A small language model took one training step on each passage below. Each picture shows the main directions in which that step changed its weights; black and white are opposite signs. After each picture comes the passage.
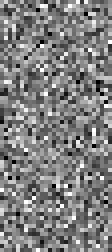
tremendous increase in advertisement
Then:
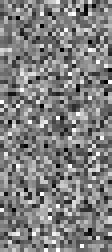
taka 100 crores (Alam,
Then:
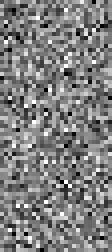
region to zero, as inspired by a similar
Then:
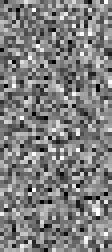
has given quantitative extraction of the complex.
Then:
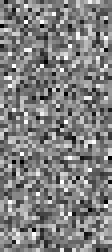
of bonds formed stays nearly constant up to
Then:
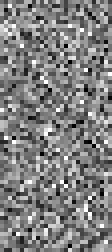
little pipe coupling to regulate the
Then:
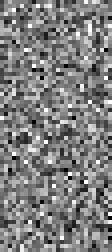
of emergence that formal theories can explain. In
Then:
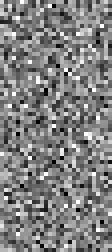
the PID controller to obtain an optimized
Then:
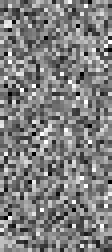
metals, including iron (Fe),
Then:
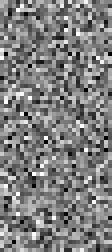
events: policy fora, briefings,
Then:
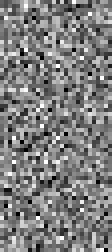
by the Publications Office and their
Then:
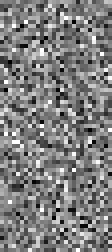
rubber mistletoe leaf
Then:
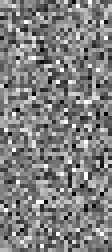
of data. Furthermore, they contributed to the
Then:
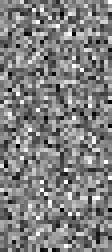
Protection against oxidative stress induced by
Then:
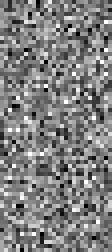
of mutual relations between them. The objective of
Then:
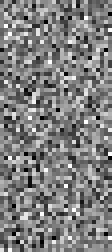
2006, Kuala Lumpur,
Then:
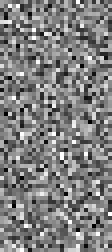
signal samples. The first few moments of the
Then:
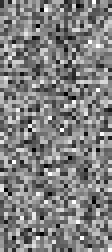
core and grow by coalescence (Miller
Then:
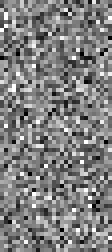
datasets, and the constraint on the positive part of
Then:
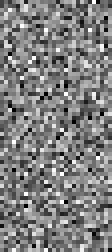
flux densities and data points from the literature,
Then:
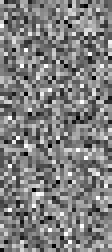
audio presentations. According to interview
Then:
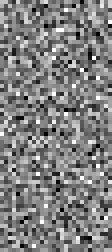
Instead of dealing with option
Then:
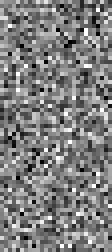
era. Automation facilitates not only
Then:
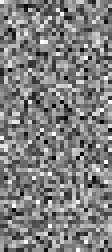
near the critical point. For the former
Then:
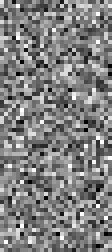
data collected. The present study aims to examine green
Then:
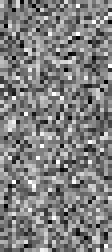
chirality of the EMP, the condition for
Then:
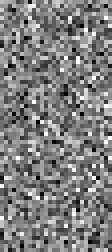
offer important new insights to help us improve our own
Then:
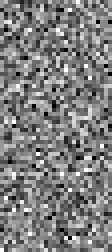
trend but also in the quantitative values
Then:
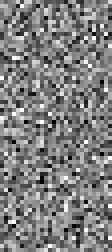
The generic expressions Eq.~(\ref{eqn5}),
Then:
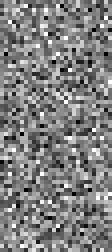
has not established his own credibility.
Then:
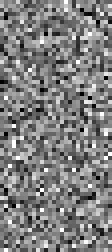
commissioned, the electrolyser will be
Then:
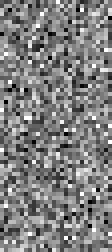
difficulties : There are several difficulties in
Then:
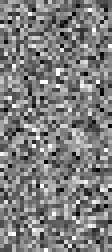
Curie temperature well above the room temperature.
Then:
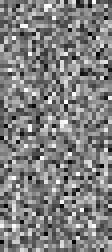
wave with SPL = 145 dB under different
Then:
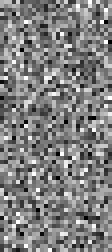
of waves with a wavelength large compared to
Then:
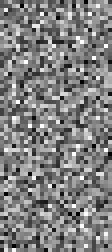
English Working Paper, 2007)
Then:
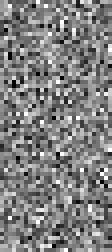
white-dwarf cooling sequence.
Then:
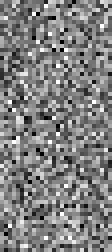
Therefore Zinc Acetate Dihydrate
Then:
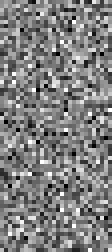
tank with dimensions of 24 m in length,
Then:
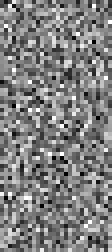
apps marketing, Mobile Application
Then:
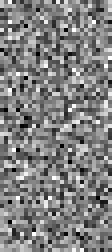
that they operate within the acceptable norms
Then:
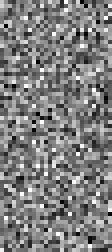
violation scenarios. The saved landing
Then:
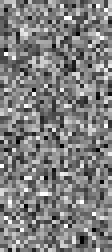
vibration suppression capability of a flexible
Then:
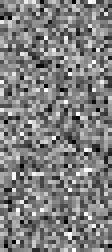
but the error map in the fifth column
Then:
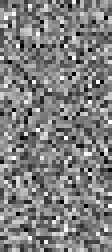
planted in 2-4 options, plant stem
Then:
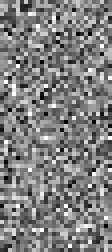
Malaysian economy, it is important for the
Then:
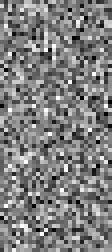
are sensitive to different parts of the velocity distribution.
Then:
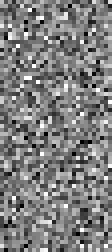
\end{equation} For such a state the calculation of
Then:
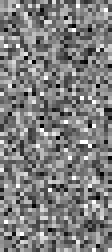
on. While this is not prohibitively
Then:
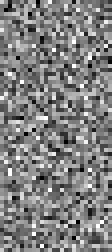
menstrual cycle. These changes of the
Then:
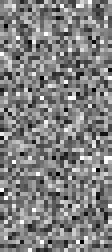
the gallery. This should give a good idea
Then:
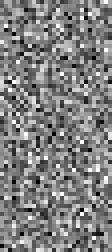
provide a comprehensive and reliable assessment of
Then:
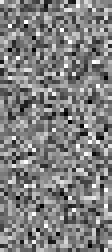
and finding alternative sources of energy. Indeed,
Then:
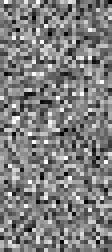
- Biology and Zoology Tutor,
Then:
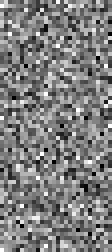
static atmosphere can form with
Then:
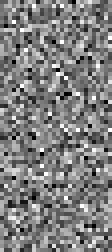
the hydrogen mass density of the shell will
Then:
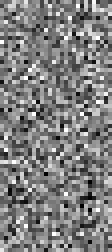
new frequency based on the heterodyned
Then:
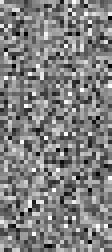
states. **Notes** After we finishing
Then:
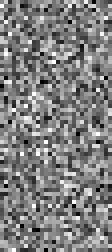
approval of the Committee on Animal
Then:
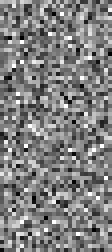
is the width of the shell as measured in the
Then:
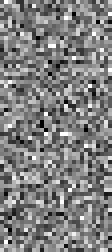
gradient expansion using an energy density in the
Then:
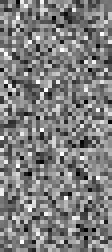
THGEM/GAPD-matrix readout
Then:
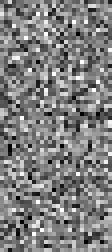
to completion of this manuscript. His
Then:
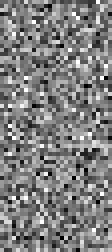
of background material to tie the story together.
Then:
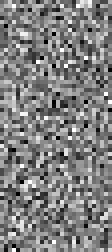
the other hand, MLPF has lower efficiency but
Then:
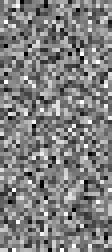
defects in the late-time universe and
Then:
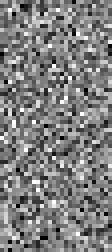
(PCA) \cite{YBM},
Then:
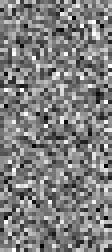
winding, but the defects appear only after the
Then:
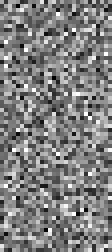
The following equation is used as a metric for optimizing
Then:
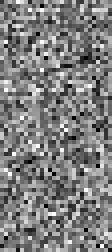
the \si{\mega\hertz}
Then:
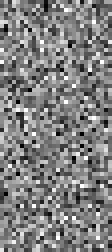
almost trivial, and we have calculated in this
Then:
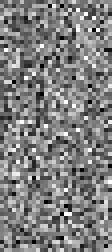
step sizes as compared to Euler and
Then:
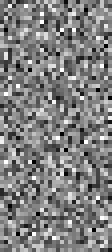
per capita) allocation, g^e
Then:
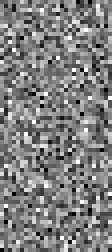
the equilibrium is stable and the modes are oscillatory or
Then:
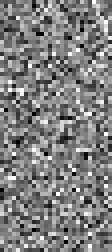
$\Gl[3]_r$ form a basis
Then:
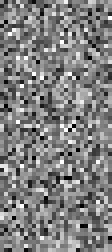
punch or the die which leads to a low
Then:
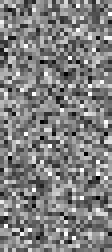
governance quality, and reduce perceived risk.
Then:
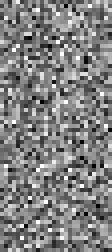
- Though it's not a must, you should
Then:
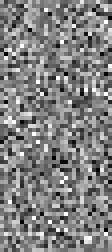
recorded at 11.6 s as a function of
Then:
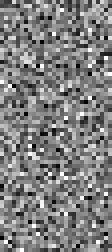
increased, however this is prohibited since $r$
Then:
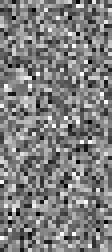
2} \left( h^\alpha_\beta -
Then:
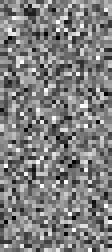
condition has a ``bit-reversal” symmetry at
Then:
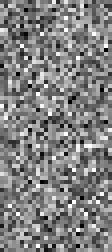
RDA community: - Involve more early
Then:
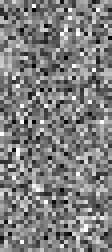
offering (ICO) was a scam. The
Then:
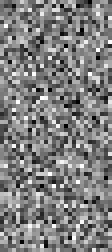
the LDH Level in acute
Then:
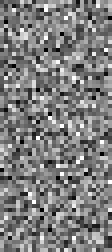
Objectives:** 1. To isolate
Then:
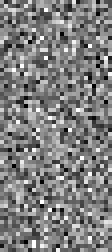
curve), while set against the numerically retrieved
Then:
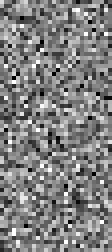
\usepackage{braket} \usepackage{xcolor}
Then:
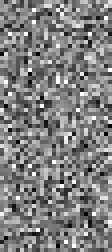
0.25 mm silica gel with
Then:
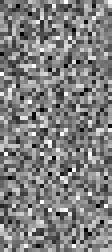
(or approximated for non-convex loss functions
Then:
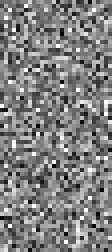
measured rates in the gallium experiments, there is no
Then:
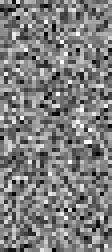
to characterise the source of defects in the final
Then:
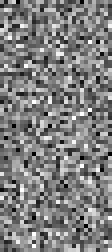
universal gate set at the logical level with
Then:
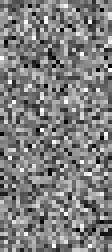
diameter, numbers of tasseled plants to
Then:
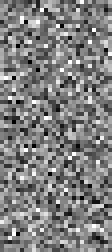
aim was to reduce epidemiological risk.
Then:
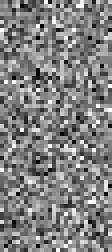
CL TD9 Multiple approval problem
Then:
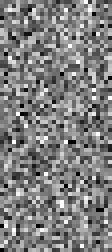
Venture works to offer all the
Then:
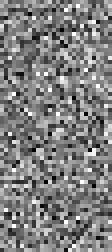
synapses with dithering control. Ref.
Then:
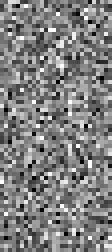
The average number of bridges decreases with increasing mean
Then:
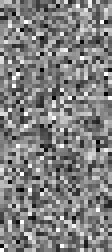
of learning namely. Learning domains
